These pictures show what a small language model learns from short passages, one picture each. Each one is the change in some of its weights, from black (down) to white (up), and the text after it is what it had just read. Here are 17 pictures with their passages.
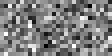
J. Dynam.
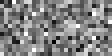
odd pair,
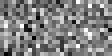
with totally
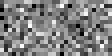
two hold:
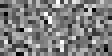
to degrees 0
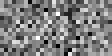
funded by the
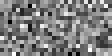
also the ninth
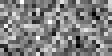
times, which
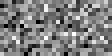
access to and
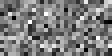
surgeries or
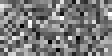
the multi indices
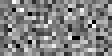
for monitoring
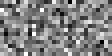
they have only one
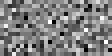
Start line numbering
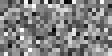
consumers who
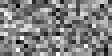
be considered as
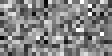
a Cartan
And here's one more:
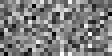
techniques used
